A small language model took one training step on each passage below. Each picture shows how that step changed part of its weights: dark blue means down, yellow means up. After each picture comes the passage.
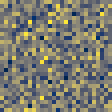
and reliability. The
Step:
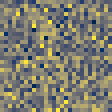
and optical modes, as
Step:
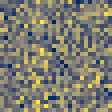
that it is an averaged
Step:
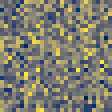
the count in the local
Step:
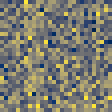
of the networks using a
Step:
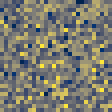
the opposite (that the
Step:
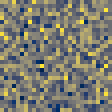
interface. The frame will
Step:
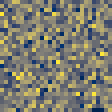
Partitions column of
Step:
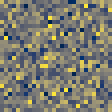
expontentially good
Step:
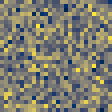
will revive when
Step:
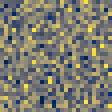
the emission could be formed
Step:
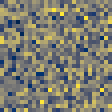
(see previous Section)
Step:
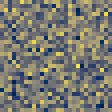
1 . \eeq More
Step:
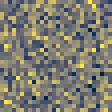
to understand the cluster selection
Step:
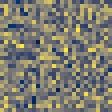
or numerical derivatives. For
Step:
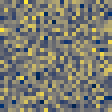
spread of helium
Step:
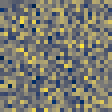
segment $m$,
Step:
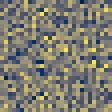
of interest. The first
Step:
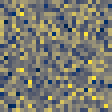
first synthesized using
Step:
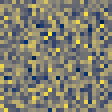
be reported in detail in
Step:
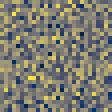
and practitioners begin
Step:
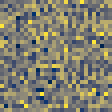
optimal. The horizontal dashed
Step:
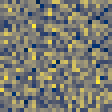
circuits. Analog circuits
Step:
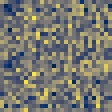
file from the Gaia
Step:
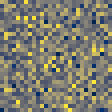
special mention of problems
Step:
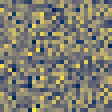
\ and\ \bibinfo
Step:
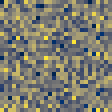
convergence are needed).
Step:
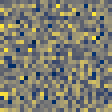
historical data.
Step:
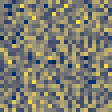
as the one from where
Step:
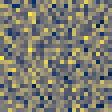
3m-symmetry crystals
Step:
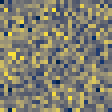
sense, once we
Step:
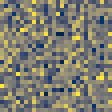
8 hours, by
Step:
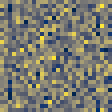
post-instability patterns
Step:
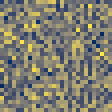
is gradually
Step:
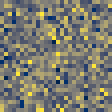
small DM velocity in the
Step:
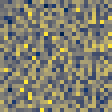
Robust policy
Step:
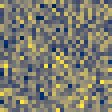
items that users are
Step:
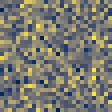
and the IRAS point
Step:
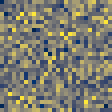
IC is included in
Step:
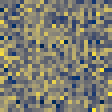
the validity of the
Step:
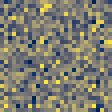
order of unity.
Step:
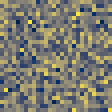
rather than negative charge.
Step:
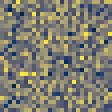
{ Evaluate
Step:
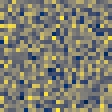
wavefunctions will be discussed
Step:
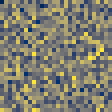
of gravity are being
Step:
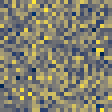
of this paper.
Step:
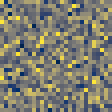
The effective inertial
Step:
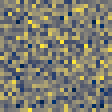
(a) before
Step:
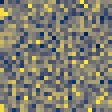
Q},\omega)$ is
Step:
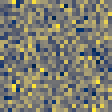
hence a further increase of
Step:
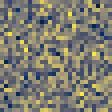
stellar mass, concentration parameter
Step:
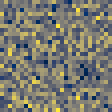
\frank{} is
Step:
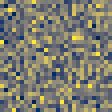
curve is parametrized by
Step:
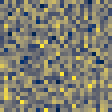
are connected at random
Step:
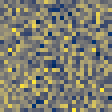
particles, which means that
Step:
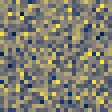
statistical computation and mathematical theory
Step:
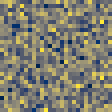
U_\ell$ and
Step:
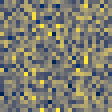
Sun equator are more
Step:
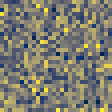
it can augment
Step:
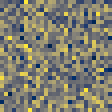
of the scalar components of
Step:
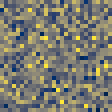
the solution approaches the Einstein
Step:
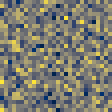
angular frequencies'', being
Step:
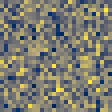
the previous discussion that such
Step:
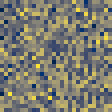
the equator at
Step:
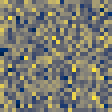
determined with high precision.
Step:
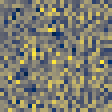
where $E_{\rm
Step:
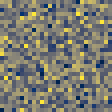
dwarfs (to be
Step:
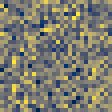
determinant manifestly
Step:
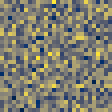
domain-specific requirements of
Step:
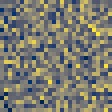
the phase averaging is effectively
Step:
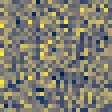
coupled. The second group
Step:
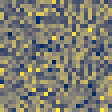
can be written down
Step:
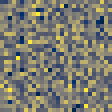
4-d spacetime can
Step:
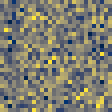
Martin Co., for
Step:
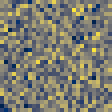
observations with ACIS and
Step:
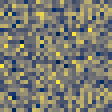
\Delta \tau}$
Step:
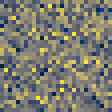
Ref. 11 calculated at
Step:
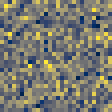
extended test body may not
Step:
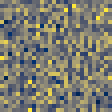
Lett.} {\bf
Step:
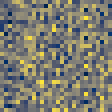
provides the best results in
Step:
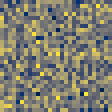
being a finite-size
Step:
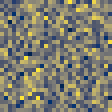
for the dilation of
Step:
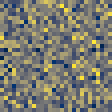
because absorption lines are
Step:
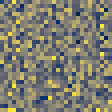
component is discussed in section
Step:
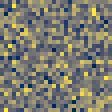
system with red/blue
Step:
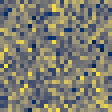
good biomass.
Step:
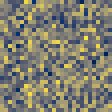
sensitive to beyond the
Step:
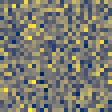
the mechanism of this influence
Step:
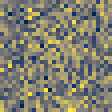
applied directly to the
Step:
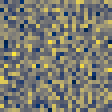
any local configuration found in
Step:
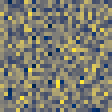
based on a highly controlled
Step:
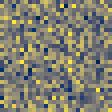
well, but each has
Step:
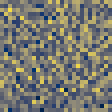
A atom. The red
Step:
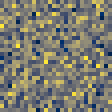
quadrant. Each row
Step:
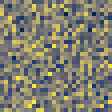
xenon were measured
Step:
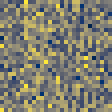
but of the order of
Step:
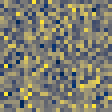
approximation of the GR.
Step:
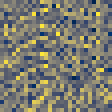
two sets of coefficients
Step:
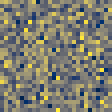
of the Hilbert space.
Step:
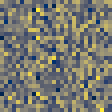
subsequently carried out a
